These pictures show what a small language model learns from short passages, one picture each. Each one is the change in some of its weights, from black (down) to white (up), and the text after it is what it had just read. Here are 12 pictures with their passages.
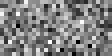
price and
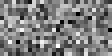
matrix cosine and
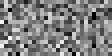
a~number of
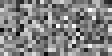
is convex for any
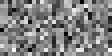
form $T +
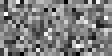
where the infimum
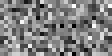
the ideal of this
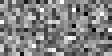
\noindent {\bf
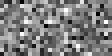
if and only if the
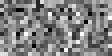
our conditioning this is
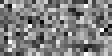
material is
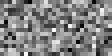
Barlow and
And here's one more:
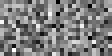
of this paper, the
